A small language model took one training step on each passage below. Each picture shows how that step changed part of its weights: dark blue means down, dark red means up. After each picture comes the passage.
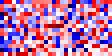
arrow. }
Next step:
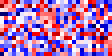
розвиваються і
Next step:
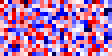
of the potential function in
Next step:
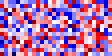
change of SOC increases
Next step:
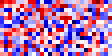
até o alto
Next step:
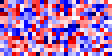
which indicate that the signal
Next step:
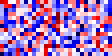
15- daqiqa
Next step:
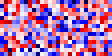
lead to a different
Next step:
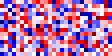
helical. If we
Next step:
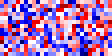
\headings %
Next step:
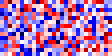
su relación con la
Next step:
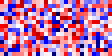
of wake is defined
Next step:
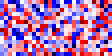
the MFL spectral
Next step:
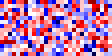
(DSc), Professor
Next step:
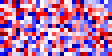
canaletas de
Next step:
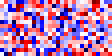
reflected. In this
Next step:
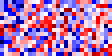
Digital Surface Model
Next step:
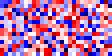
a celebrar.
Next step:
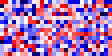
base, conforme
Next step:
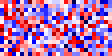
collected from slightly
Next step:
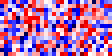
execution segment of the
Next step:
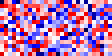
approach, requiring
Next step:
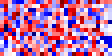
to monitor its performance in
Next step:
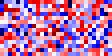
deduce that dust
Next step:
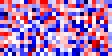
com a realidade,
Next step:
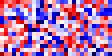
by a set variational
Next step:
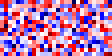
to dynamically changing
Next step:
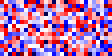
the inverse of the cell
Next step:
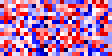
turdagi emas,
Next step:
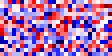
– herzlich
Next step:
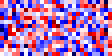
cumplimiento de
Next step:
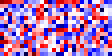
Grishaeva și
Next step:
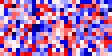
momento da existência
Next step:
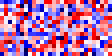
maslahat beruvchi
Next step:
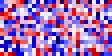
nm light excites highly
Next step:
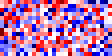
și contextul lor
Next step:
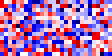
da vontade
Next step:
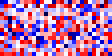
comparing the natural frequencies
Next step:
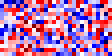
lethargy and
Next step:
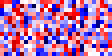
va muhim deb biladigan
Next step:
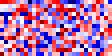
with an introduction to
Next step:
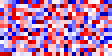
radiate energy as the
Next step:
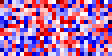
de biologia,
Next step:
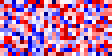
the use of applied linear
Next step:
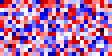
evident that magnetically
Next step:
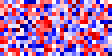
of this Yb transition
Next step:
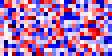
in comparative LCA
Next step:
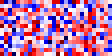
X-ray observations
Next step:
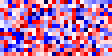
calibrate are
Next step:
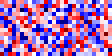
large enough. From
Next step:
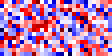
on GB plane that
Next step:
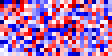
trajectories introduced
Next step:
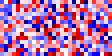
Целью работы
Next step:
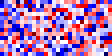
relations for harmonic
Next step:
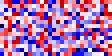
los frenos y
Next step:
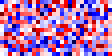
be valid merely
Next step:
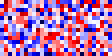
the boundary even though the
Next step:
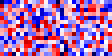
approximation} We consider the
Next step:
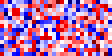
1 сутки -
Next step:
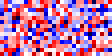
complete block of bosonic
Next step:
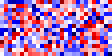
of FL, the
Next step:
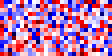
the latent layers in
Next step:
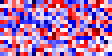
inversate, au
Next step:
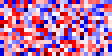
{\tt rpm
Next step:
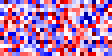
эга бўлган;
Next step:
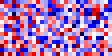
que os resultados positivos
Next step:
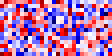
$\alpha t$ in
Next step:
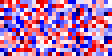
process control. In this
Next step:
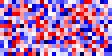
as "a fusion
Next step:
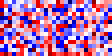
line) degrees.
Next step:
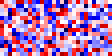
a low-density
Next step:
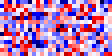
Therefore, we focus on
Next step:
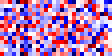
innovatsion boshqaruv
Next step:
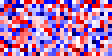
the initial five spectral
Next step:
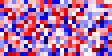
valid for any value of
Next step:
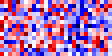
tem sido diferente
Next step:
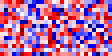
tahlil qilingan.
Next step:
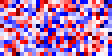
etc.), make of them
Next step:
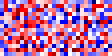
contexts of the
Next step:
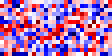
highest output power demonstrated so
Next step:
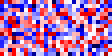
het ledental der
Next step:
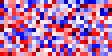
termination shock radius is
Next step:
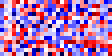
dessas empresas
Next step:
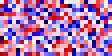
doir o‘quv
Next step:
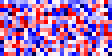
variable selection, the objective
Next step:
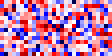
discuss the implications and
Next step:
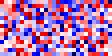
the paper is organized
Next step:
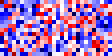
social da gestão
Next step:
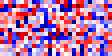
talab qilinadigan
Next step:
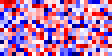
Sistema Educativo
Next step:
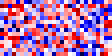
that can be formulated
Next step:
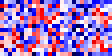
всего — в
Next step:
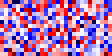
prior techniques stemmed
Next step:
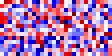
que activar la
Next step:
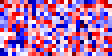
Cela dit,
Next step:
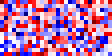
Exp. value\\
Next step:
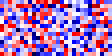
da disciplina,
